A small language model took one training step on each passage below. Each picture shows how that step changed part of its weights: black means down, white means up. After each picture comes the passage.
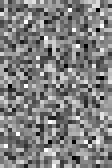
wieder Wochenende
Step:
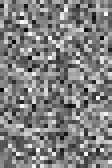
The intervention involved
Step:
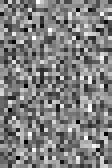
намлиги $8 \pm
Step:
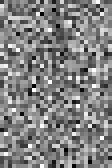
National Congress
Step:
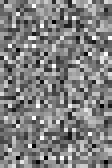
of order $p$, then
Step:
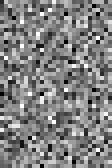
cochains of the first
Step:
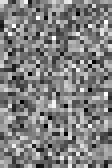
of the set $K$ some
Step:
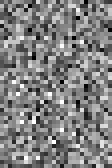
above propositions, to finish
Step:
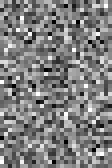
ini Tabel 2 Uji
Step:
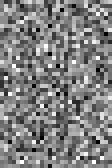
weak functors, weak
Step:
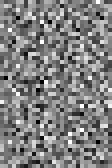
investigates in
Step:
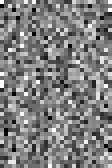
kdy už
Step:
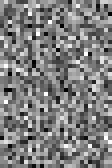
, such that $ \nabla_h
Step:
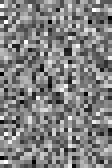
systems. A mapping
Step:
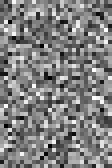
the former catharsis
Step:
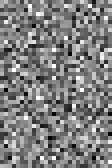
depending only on $\gamma$.
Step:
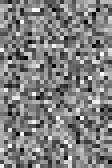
setempat yang sangat
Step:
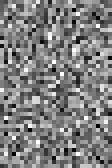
results (\emph{loc.
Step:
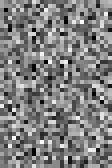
oriented percolation
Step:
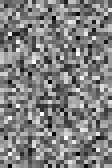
nabla derivative is
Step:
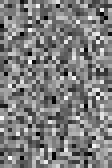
would appear that
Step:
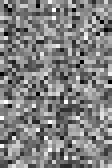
solution of problem (P1)
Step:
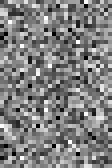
PH is currently
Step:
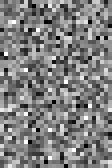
la Santé et au
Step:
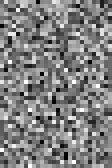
and an application to
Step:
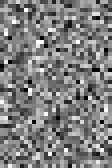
\in R[Y]$ the
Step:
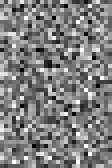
al candidato
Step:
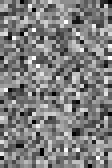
proof. \end{proof} The
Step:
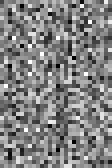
matrix and the output matrix is given
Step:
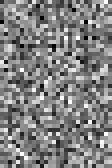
product $U\times V$
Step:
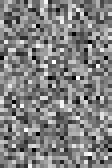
may not be interchanged by
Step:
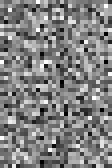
masalalar orqali
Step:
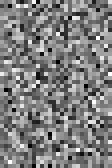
jeunes, du
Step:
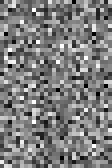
an $e$-path
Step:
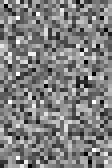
compact quotient of the
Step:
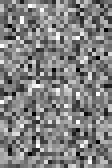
prove part (ii), from
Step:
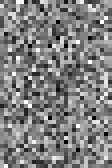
for $T_\Omega$ as in
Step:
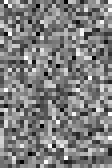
a core analysis of
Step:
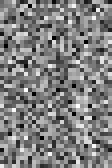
only if any first-reduction
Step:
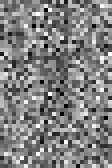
ta'minlash va
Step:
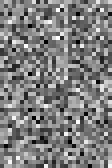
there are a finite set $S$
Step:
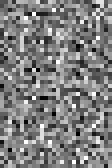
По оценкам,
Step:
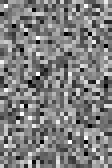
that $\Delta_{j' \to
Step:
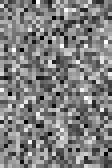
de suas dimensões
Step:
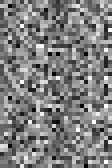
\Gamma, \alpha\neq
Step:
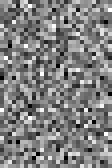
holds for all $d\ge
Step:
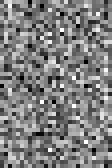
vez mais frequente
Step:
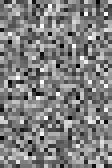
S}$ and is represented
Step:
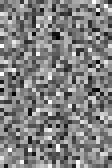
B., Tylutki,
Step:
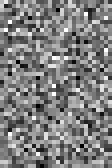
to $H$ and have
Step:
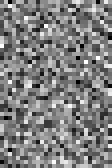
and the level-2
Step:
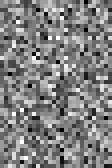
entre as mulheres
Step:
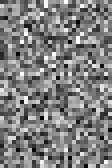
which $\phi$ acts as
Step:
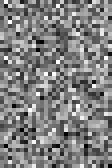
volume of the set
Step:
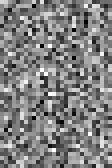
shunday birlik
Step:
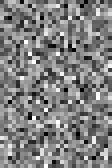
multi-objective control
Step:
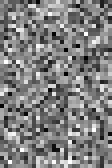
the time, it means that the
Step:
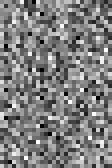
барча тажриба
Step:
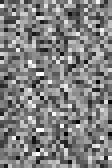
âmbito da arte
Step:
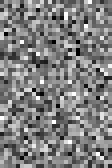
exact $\chi^2$
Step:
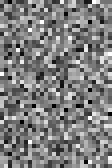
ciudadana en
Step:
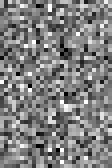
deve ser iniciado 2 a
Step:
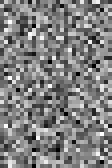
Now, taking integral
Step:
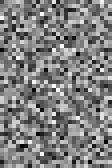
de Derecho y
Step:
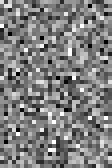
sintetizou estas
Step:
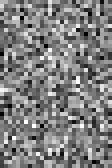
remains to show that the
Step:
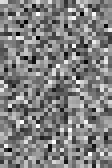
$$ Then the maps:
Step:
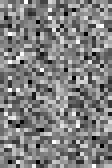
retinopathy due
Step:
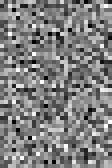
hayotiy va
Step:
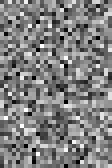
ambient metric construction
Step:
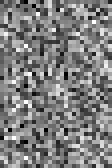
we may assume that for each
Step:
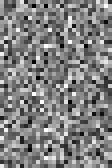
után” –
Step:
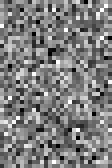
(viewed Aug.
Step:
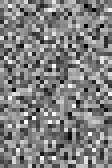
of state regulation on the
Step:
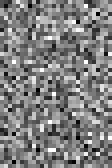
of common interest, for
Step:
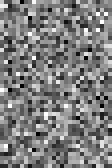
\endaligned \] in
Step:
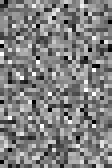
the line of symmetry.
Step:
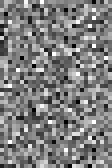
h}; \convection_{\sigma
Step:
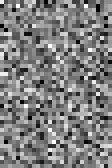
she'riy doston
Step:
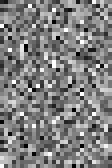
Marco Antonio
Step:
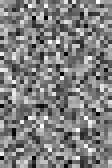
almost surely.
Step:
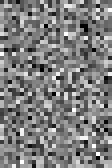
bound \eqref{Lip},
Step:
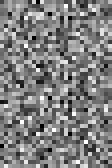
where $s$ is a
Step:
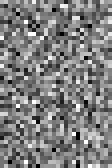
review in outline the
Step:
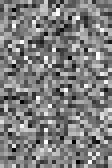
Euclidean space
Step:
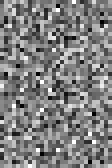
de cumprimento de
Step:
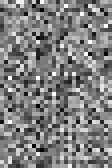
of $G$ and $X$
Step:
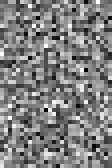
canonical epimorphism
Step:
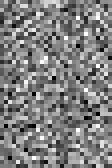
be the Loeb space of
